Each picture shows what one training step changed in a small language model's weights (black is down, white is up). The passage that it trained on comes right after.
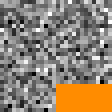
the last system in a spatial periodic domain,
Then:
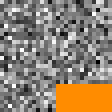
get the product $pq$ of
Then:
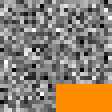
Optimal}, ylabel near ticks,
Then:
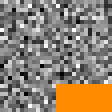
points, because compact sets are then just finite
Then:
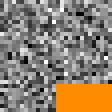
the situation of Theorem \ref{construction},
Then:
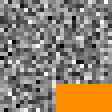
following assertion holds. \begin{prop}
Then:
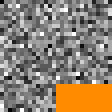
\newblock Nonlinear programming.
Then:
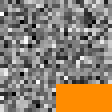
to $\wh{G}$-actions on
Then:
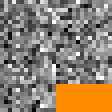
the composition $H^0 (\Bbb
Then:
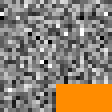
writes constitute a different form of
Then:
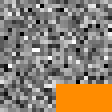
The above discussion is summarized in the following
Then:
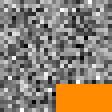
drift. For the choice of
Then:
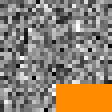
follows that the equilibrium strategy can be expressed as
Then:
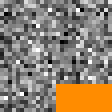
caption is not centered \else%
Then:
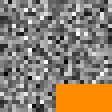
following way: if $\Mcc$ satisfies
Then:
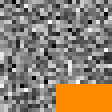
is measured in megabyte,
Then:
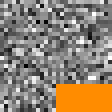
The parameters $\lambda_{k}$ are such
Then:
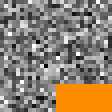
transformation recalls that of a tractor,
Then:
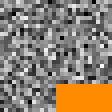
P_{\bW,r} \times
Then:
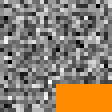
integer ($k\geq 2$). Let
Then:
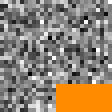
is raised at each refinement
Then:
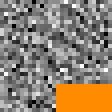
Proof is similar to (1).
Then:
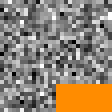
$\theta$ an integer multiple of
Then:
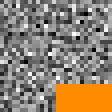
r \leq p-1$. Then for
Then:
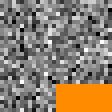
equals the infimum of that function on the closure
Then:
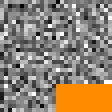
\Kt_n$. The ideal of
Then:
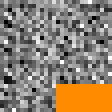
\, dx,\label{eqn:c}
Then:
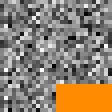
``spectrum condition" in
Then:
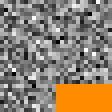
semihyperrings, irreducible spectrum topology.}
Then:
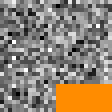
kernel~$K$. Specifically $S$
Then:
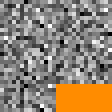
u_\lambda^*\right]$ which are different
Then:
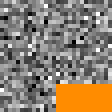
if $A \| B$ is an
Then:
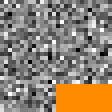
be the longest initial block in
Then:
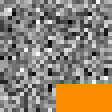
analysis of the combinatorial machinery underlying
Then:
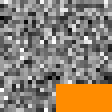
point $p_0\neq
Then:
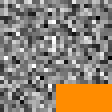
any non negative number $n\in
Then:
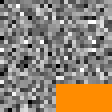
\left( \frac{\vert
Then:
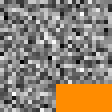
$4$ and $8$, respectively.
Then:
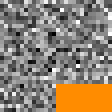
$\alpha$ is a limit ordinal.
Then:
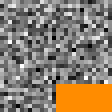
decay rate of the impulse response to
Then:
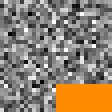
a related (in fact, simpler)
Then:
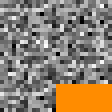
with \\ & & & finitely generated range &
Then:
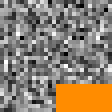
to prove $g(t)\geq
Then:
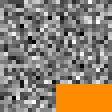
result we wanted to prove.
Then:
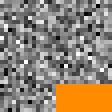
reduction map \em for $f$ if
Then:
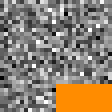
the filtration of $B_t$ which
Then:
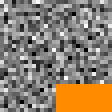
(see, in particular, Lemma
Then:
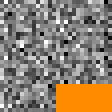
be chosen to be equivariant under the action of
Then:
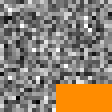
of $T_PM$ we have that
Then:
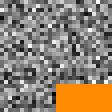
set of admissible paths. It remains to
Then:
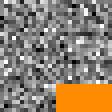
largest integer $\leq\alpha$. The above
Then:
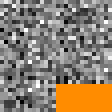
arriving customer when the system
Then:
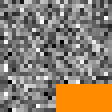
is called a self-shrinker
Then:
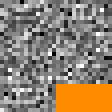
via electricity and gas
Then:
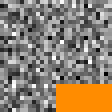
is subject to the next recursion formula
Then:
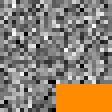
In the Riemannian case if all the sectional
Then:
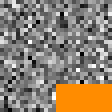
Finally, let us consider the equation
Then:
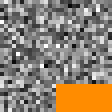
is given by $2\pi$ rotation
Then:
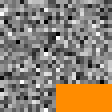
by \(g\), that is, form the
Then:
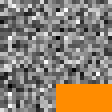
part of Theorem 1.1 follows from
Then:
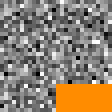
(3.2). The trick of
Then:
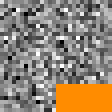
ruled elliptic surfaces in $Y$ are
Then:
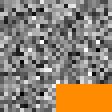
notation throughout this paper. For functions
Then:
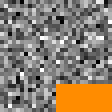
this follows from Lemma 2.7. The
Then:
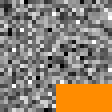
$\cG$ by $[\cG]$. Hence the
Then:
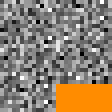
The Fixed Point Theorem for
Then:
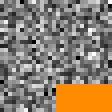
polygons meeting at a vertex
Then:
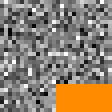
(t)}{\sigma}$. In the new notations
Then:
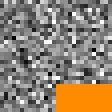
the reduced set shows similar results albeit
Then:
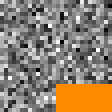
invariance under the conformal group. For comparison,
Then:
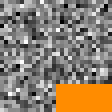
of polynomial maps in $\C^2.$
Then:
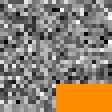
$\alpha$ is a morphism of closure
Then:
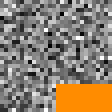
Theory is further illustrated by his activity
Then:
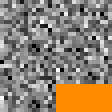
constrains to remain on the surfaces
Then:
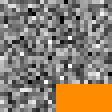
result of Hochschild [11], this allows
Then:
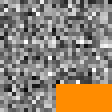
set $\cT_\cP $ of
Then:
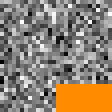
$b=f$). Now let us look
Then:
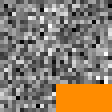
factorization package UMFPACK,
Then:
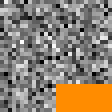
\cref{lem: lift F} is
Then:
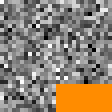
subschemes $\{V_1,
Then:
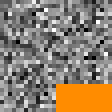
which is derived from Riccati's
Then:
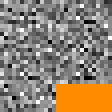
sont des polyn\^{o}mes
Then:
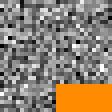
randomized zeta function of the ensemble as
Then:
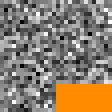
the Brocard axis\, \\
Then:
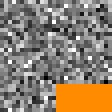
the actor-critic networks and the embedded
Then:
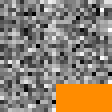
stability estimate \begin{align*}
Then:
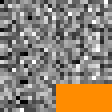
\address{\large{Department of
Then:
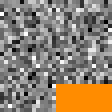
on the numbers to the right of the vertical
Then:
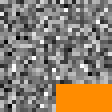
satisfies $\sigma(U)\subseteq U$
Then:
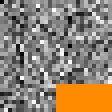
concentration evolving independently. In relation to
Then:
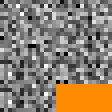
\times \OOO$~:
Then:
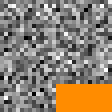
\geq 0}$ is equivalent to a chain
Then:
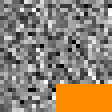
exists a number $r\in
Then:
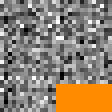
operators, then we get that for all
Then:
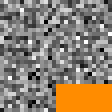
is related to the energy of the particle,
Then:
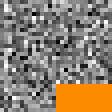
derives four base metrics---Comm,
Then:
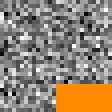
subfield of $L$ abelian over
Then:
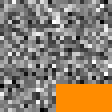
the process seems to evolve for most of
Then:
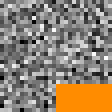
systems in physiology (Glass
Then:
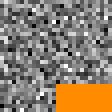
(solution of $xy''+
